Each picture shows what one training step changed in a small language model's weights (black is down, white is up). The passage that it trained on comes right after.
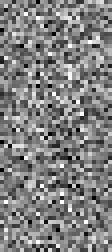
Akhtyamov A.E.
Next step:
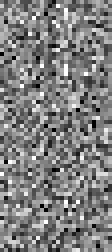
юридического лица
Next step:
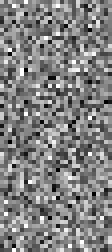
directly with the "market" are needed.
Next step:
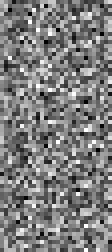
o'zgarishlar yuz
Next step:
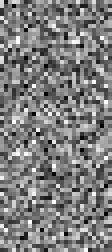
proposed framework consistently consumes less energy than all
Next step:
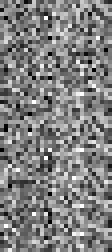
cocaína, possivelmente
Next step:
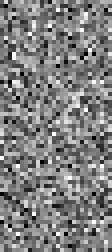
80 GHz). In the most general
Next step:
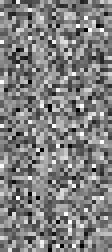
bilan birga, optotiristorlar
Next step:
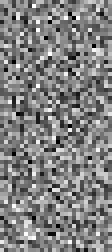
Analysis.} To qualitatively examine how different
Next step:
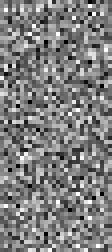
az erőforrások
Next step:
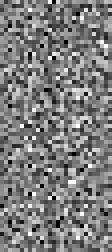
однажды заговорила
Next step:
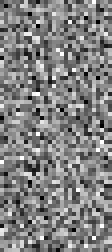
orqali qozi deb atalgan
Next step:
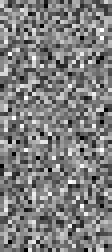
density of CR particles per unit momentum,
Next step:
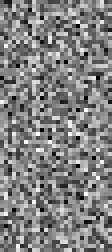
plate, iron powder and
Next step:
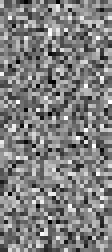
is registered in ROR, it will
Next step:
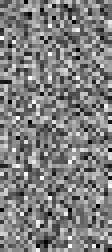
to the nominal $\pz$ mass and
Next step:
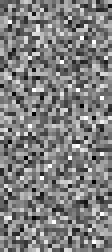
Repair cycle slips #
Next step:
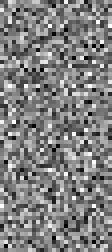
poukazuje, že
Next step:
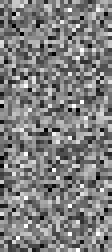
so this naturally raises the question of
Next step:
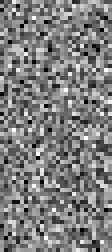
information and its role today. It is
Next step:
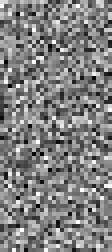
clinical applications which ultimately guide
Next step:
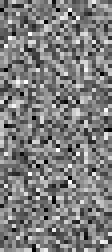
interesting information [11]. A person is considered
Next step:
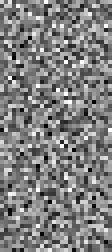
needed? Surveying the design,
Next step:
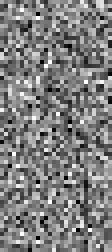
the WMS. --register-only
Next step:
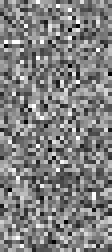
and further explore the agricultural use
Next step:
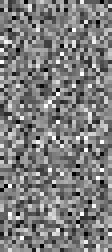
entregará a la reproducción de
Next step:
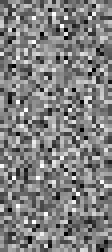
cerca de 43 dioptrias no
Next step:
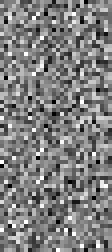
юридической, да и
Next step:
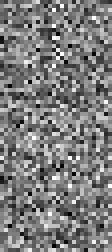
of 10–17-year-olds in the
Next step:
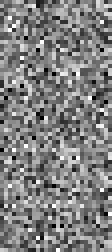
by a value chain coalition of
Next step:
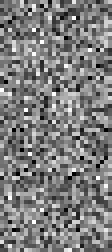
a drug that has not only high efficacy to
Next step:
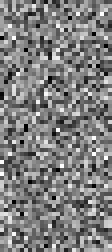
significantly. These additives can transform the
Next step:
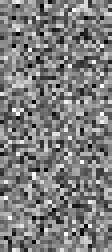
criteria for DCBH formation, the
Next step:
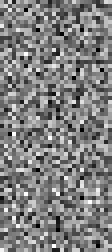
М.М., Мирзаев
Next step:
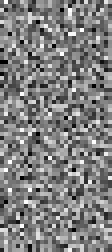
qishloq jamoalari
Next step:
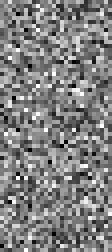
using Wikipedia access logs and
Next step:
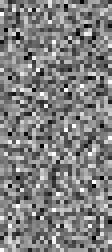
sendo 8,5% portadores de
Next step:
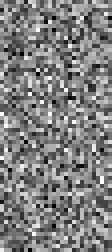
diagonalized form of the Hamiltonian in
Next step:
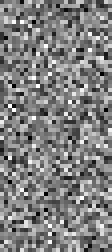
Surcharge. *ISPRS
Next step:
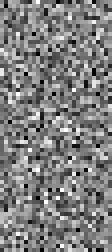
weekly pressure fluctuations between 0
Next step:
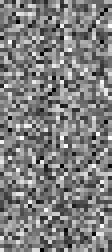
behaviour towards short food supply
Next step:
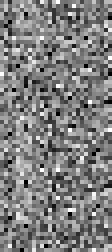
to be very clear and visible, to give
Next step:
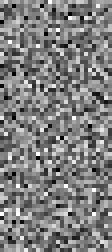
material. \section{Results on insulating
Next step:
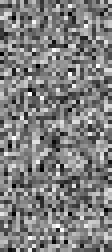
cm apart to keep their roots
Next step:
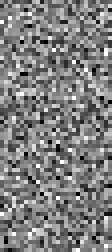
which is parabolic when plotted as
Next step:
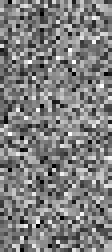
large Z-graph contributions at the level
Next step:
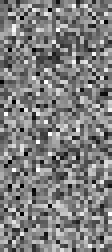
within a certain country because further detail potential
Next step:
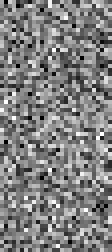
the mid 1970's considerable efforts
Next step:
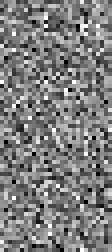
dominance of the background population is significantly redward
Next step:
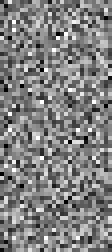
or temporal forehead flaps
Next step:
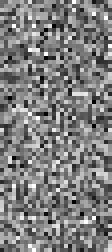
corresponding quasi-circular mergers.
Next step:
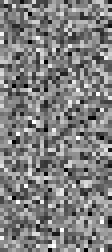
- mavzuni o'rganish
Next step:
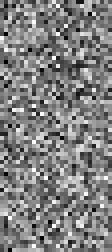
10.75 GPa. The identification of
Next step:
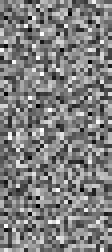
tamanho pequeno da
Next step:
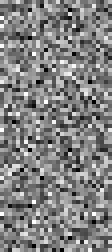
39 of the 40 observed BSSs have
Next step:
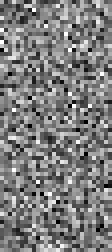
shared standard information platform, which means that
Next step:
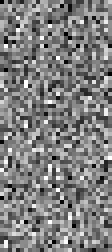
is determined by the MATRIX
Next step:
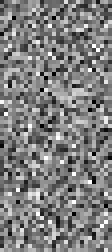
behaviour of CFRPs at product
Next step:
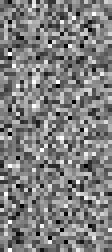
проигравших выборы,
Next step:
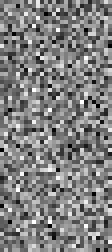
as observed in many other GRBs
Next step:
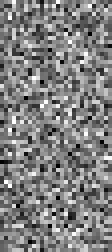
Viet Thang, 2018 cited by the
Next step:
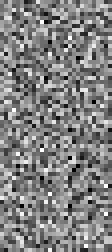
feeling that life has wronged
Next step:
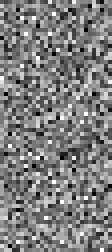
atividades econômicas se
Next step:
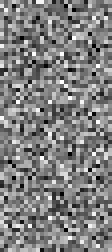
of developed countries allows us to identify the
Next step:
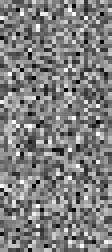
involved many medical and lab variables regarding
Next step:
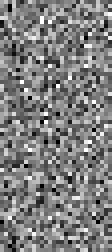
the kink mass increases as $n$ increases
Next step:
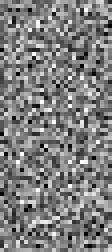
wall painting/ banners
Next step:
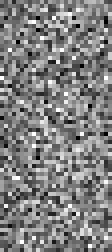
a) Datos Generales:
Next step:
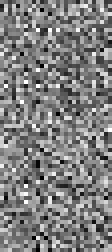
the latter is the enhancement of the
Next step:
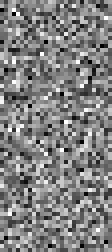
etc. Words with prefixes such as
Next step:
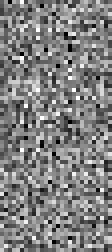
now turn to the origin of the particular
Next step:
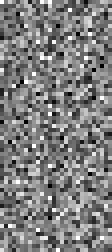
como elemento de interação entre a economia e
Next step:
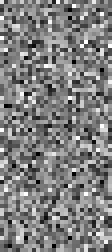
the tool can quickly absorb the
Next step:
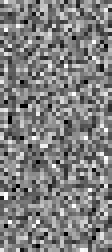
poseer esta virtud.
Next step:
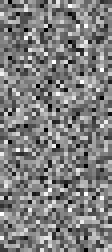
next planning phase (see Fig. 1).
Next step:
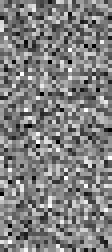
novel technique is based on the use of
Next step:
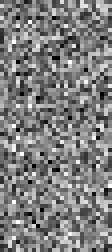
is a chemical compound with the formula
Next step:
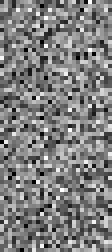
to the all loop guess; an important part
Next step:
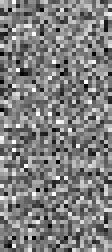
as $G$ is below the threshold of
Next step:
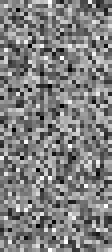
from the catalyst surface; examples of
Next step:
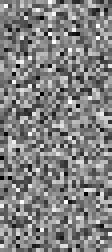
jismoniy tayyorgarlikni
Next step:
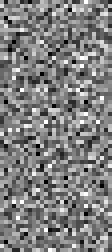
demolidos três pavimentos dos
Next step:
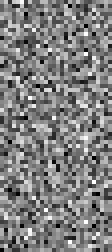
temple (Figure 3). As told in
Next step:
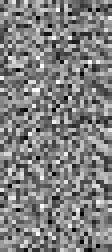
ундан кутиладиган
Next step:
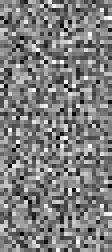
dan hidungnya mancung
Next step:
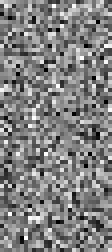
1) The large eddies driving the
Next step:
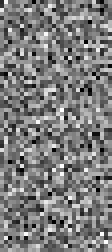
terhadap perkara tersebut
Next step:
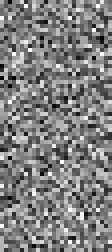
of the linear modes. The main contributions are
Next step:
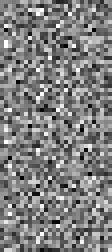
мактабда, хоҳ
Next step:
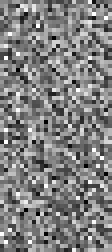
(HFAG). We perform an effective field theory
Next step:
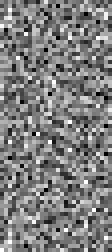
the modification of the lensing effect,
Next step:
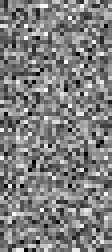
Sep 2, 2024 Accepted Sep
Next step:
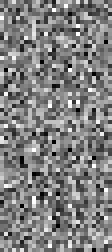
of them in the work event, then we can state
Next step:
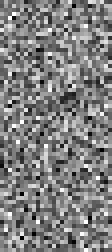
a cabo por Valeria de los
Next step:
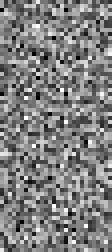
invocation of server-side
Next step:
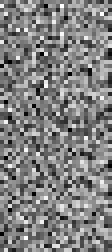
rising number of migrants.
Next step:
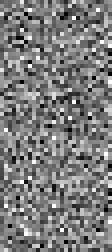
y la aplicación llega a un
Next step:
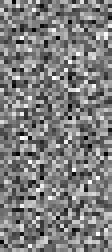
zarur milliy yuristlar
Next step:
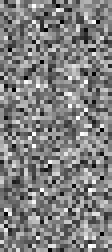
Schultz, “Word segmentation through
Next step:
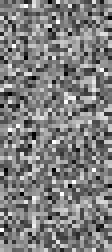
transfection of both adherent and
